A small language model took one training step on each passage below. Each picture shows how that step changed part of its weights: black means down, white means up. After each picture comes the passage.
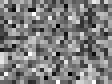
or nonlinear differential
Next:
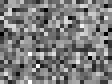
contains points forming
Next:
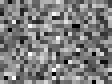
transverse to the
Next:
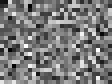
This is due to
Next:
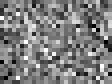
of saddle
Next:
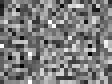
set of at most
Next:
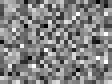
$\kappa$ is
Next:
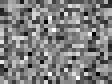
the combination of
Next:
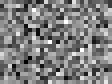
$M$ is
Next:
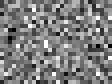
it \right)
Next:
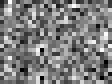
we can fix
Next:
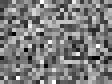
product map, where
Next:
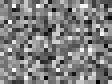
E \left[
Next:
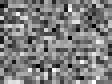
and on a new
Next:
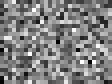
two reduced products
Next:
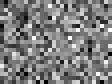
later), define
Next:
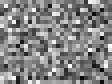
Subsequently much
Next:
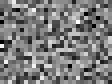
onto the two
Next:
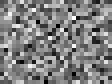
numbers $\alpha$
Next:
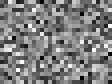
N$ and
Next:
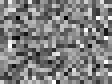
follows that there is
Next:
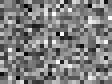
\proof Let
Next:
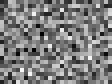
As an application,
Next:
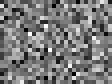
$\psi$, which
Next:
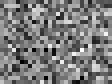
$I$ an
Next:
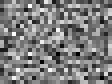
a weaker
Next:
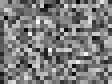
$\Gamma$, between
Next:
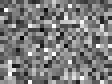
hand there are
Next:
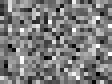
the extension. This
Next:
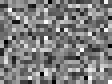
} \author{
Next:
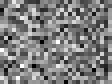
is interpreted as
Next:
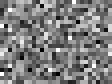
definition of the operator
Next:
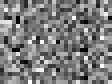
statement holds: if
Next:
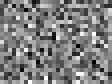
goal is to
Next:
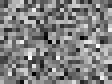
additional degrees of
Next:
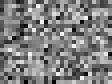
0$ such that
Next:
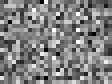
$d$ be
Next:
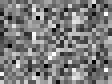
by solving the
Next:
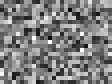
- X$ is
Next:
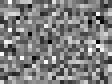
properties} The elementary
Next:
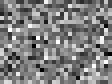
the obtained solution is
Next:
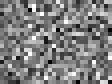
circles, it
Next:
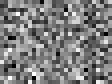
and a generalization
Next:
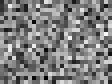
that an arbitrary
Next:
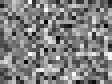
defining this
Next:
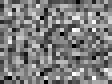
1} (\lambda
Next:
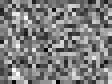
of infected
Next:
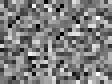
the parameter space).
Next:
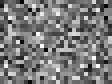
which it can be
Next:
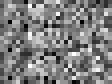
$\xi$ such
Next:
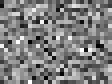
least one of
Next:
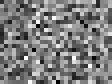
that i)
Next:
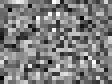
proposed method based on
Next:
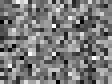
orient the
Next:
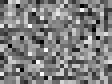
which are not orbit
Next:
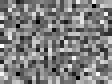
the quadrature
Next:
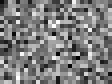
where our model
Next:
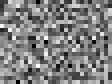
is a solution of
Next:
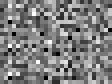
denote its partial
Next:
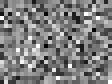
of the cloud
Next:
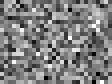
later on. It
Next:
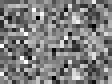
by all such
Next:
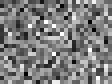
that there are several
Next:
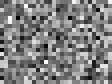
the second derivatives
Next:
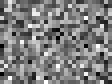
the information they provide
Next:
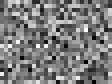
results of the
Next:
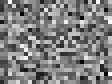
issues with
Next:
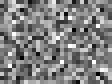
evolution algebra the
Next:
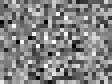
defined in Theorem
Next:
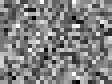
arbitrary bounded function.
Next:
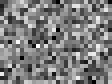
forms of the
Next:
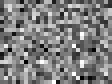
the next section,
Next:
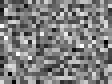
Note again that we
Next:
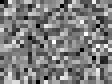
Hence `K'
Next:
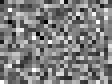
That is,
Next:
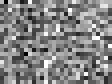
completes the proof
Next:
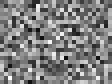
parameter is negative
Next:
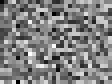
only present a simple
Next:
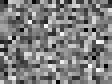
means that the
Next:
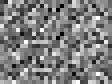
weight function is
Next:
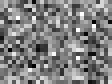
with fast
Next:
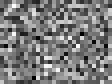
is shown that
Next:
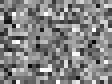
and properly
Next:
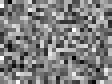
for large enough
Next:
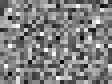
exists. It will
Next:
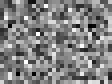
take space derivatives
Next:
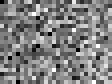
We consider the following
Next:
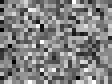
class of these groups
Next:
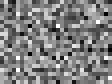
\leq \sum
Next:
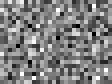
order. For the
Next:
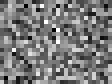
will prove only the
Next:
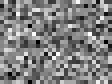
\leq n.
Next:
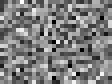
all $i =
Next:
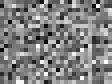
$f$ based
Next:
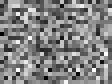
is irreducible and
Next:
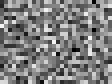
computes that for
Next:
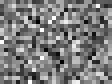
inner product in
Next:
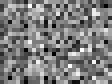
$\Delta$ such
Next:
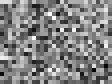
was partially supported
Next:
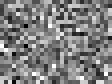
for every $k
